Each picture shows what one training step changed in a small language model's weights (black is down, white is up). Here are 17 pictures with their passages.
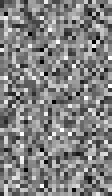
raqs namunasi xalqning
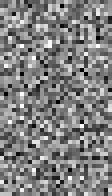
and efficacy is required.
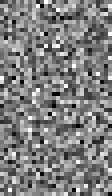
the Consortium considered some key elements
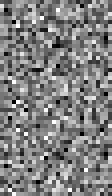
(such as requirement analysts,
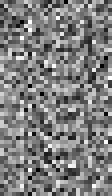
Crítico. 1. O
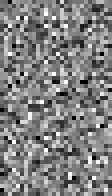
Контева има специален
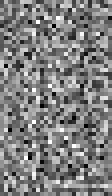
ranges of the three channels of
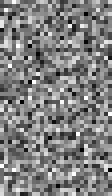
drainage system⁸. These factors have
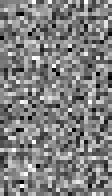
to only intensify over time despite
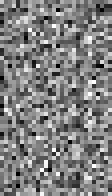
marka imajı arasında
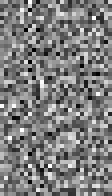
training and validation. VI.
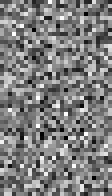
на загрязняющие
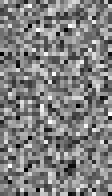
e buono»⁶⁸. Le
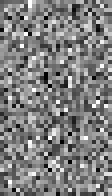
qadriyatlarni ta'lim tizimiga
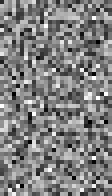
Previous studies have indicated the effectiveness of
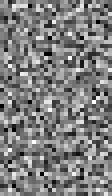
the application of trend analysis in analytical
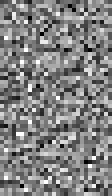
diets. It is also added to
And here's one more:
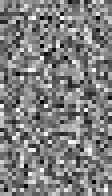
geben, da hier ein
